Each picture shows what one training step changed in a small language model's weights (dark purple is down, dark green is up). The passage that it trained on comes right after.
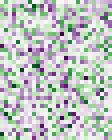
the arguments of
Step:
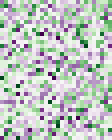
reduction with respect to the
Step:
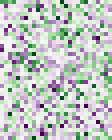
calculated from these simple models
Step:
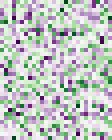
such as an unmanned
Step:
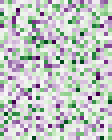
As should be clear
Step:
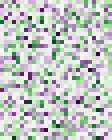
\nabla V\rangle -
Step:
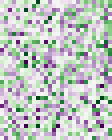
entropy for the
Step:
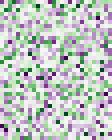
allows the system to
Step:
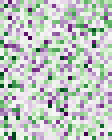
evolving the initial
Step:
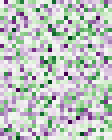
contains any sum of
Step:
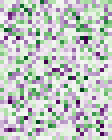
and $p^b$
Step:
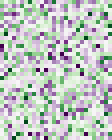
that the orbital
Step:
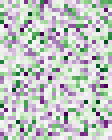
thus, to the fact
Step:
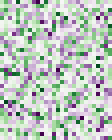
in cohomology}
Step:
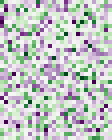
(SAS) based
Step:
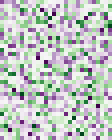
Then $\theta(W,
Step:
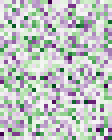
most a multiplicative factor
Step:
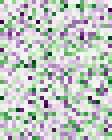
one run of a
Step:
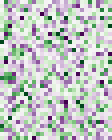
and '0' into
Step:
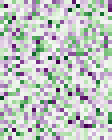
2+1 dimensional
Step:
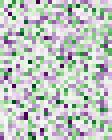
are summarized in
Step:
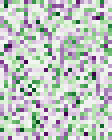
of the integration
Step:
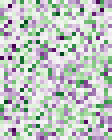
will not have negative
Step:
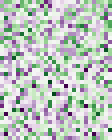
by the decay of
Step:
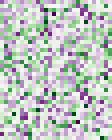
by the nonlinear
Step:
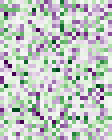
this quantity using
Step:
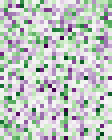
are the average
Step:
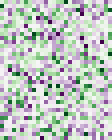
the boundary, is an algebra
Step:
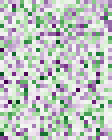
random graph generated by a
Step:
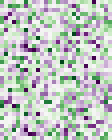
\right] \right).
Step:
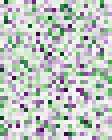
planet signals from
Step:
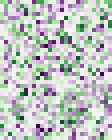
illustrate the
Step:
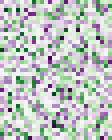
w)$ exists for all
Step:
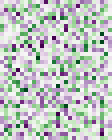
numerical methods.
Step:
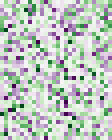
anomaly in
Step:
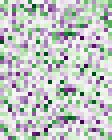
the highest probability of
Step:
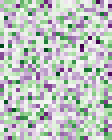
by applying the
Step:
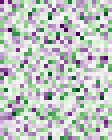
value of $g$ will
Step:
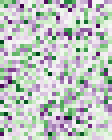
that best describe the
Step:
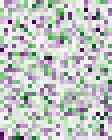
that our simulated
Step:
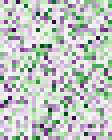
strong form of the minimization
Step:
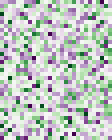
conclusion on the
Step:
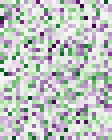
to think about
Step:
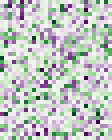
this radio source
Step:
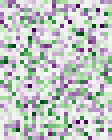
reactor is made
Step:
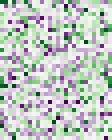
occurs at
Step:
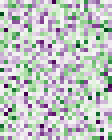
Our additional assumption
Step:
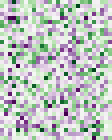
n/3$. The rest
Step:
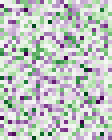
R_0 \varphi
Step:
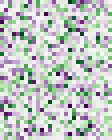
tail and $\Delta$
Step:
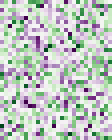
\right)$ within
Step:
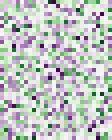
Values marked
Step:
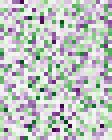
phase velocities
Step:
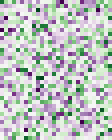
transition can be obtained from
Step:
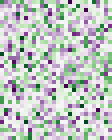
independent of $\tau $
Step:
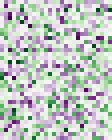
\ell \rg $
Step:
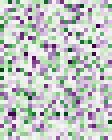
attractive forces
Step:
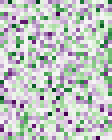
of Perelman
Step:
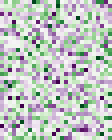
In this paper, we show
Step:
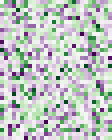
TCD maps.
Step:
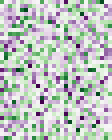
\ref and \label
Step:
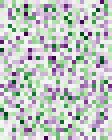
relationships ]{
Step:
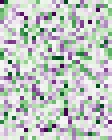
is a Brownian
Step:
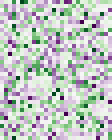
assume it does, denote the
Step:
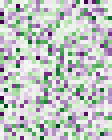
for constructing and factoring
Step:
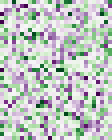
the accretion disk
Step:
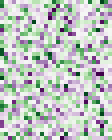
focusing on
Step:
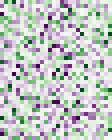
to consider the decorated
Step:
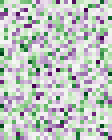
vcd, the
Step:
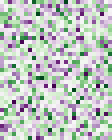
$\gamma$ satisfying the
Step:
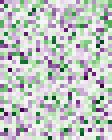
initial position of this mass
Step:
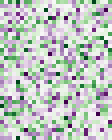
terms correspond to the
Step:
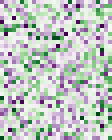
expected from theory
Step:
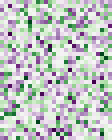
appeared to
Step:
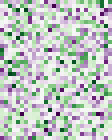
assess the limit of
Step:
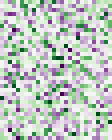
is a point in $
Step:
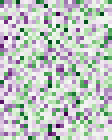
of Physics of the
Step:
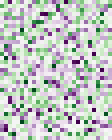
over $X$'
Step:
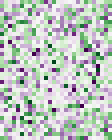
in $\Phi$. This implies
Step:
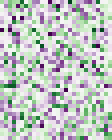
analytically. These
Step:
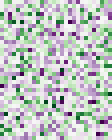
as they come up.
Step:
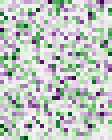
define recursively
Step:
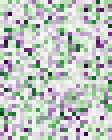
travel grant from
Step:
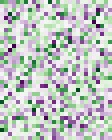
proton random walk
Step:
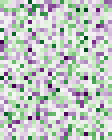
the behavior for
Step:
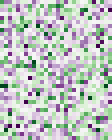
one less from this of
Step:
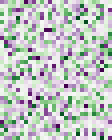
such theories. In
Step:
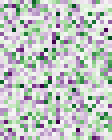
of multilayer
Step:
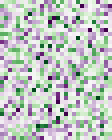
to case $j$ for
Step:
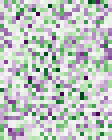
class is also $lC
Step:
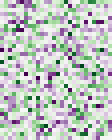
solely to take
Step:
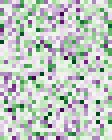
distance in $\mathbb
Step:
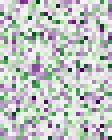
the cardinality of
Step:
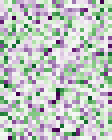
leads to a
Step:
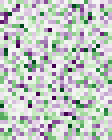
another photon
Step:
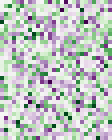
the VEVs can
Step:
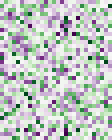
or to $l \rightarrow
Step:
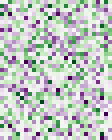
limit $\nu$, inequality
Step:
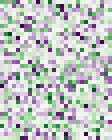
The free wave reaches
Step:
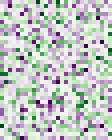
In this case, the
